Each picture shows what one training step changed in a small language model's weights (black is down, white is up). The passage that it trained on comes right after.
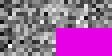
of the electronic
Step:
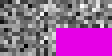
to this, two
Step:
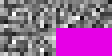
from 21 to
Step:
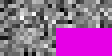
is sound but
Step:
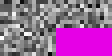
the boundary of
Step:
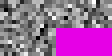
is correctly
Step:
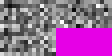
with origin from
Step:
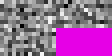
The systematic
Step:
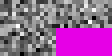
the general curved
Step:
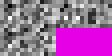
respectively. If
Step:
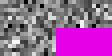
emerges at
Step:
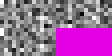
1$ is also
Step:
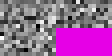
placed corresponding
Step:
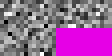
also useful
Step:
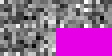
single instead
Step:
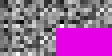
as those related
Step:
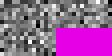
to begin with
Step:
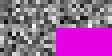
type of random
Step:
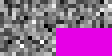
to obtain the electron
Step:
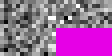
order versus
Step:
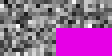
obtain (at
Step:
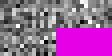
moved to its
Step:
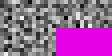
as given functions of
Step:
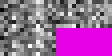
the poll is
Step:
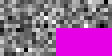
matter and
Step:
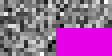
an approximation we
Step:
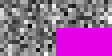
directions. The
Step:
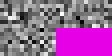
show that the cross
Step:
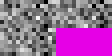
all afternoon
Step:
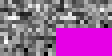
results show that the
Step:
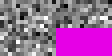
\leq n
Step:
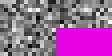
interpreted as
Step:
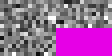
wave plate
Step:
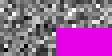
setup to
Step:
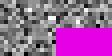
For most of the
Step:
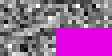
This research
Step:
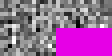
a quark
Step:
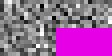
network transitivity
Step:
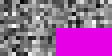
the dynamics will
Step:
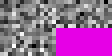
reduced in the
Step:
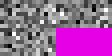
of new variables
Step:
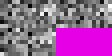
to the case of
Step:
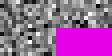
following weak solution
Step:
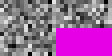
have been found.
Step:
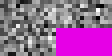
changes of
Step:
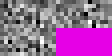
efficient simulation
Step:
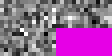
grid point.}
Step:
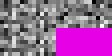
in the P
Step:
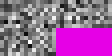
agreement with
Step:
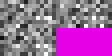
i Sant
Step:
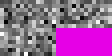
type and distance
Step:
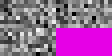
while tens of
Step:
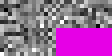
was fixed at
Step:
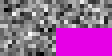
are located
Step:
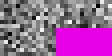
magnetic order is very
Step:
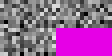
above values to the
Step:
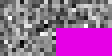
derive the following
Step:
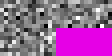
if rural
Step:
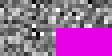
capability. This
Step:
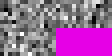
is observed in our
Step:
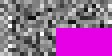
infinity at
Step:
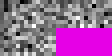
variables will
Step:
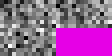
and can be used
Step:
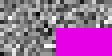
indicate three
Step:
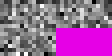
the distance between
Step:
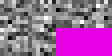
\alpha \tau
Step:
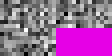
along the real
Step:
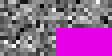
kernel is
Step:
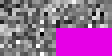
of a black
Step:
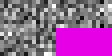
to estimate a
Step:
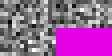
converted into
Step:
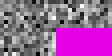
players to
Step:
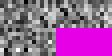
processors and
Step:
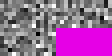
be an indication
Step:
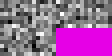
a simple
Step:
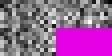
and material parameters
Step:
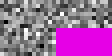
Thus, the
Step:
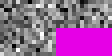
theory, there
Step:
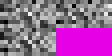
case where the
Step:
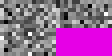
topological and
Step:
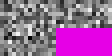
instead use
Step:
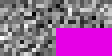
designed to
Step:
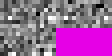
within errors a
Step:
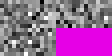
phi polar}
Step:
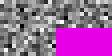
The integral in
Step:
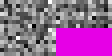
upper limit for
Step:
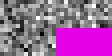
transport equation
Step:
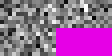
of both static
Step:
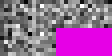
vary such
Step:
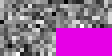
cheated on
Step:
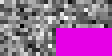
The final results
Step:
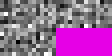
one in a
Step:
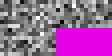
the derivative with
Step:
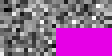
are the linear and
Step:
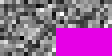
that optimal
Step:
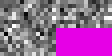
lines refer to
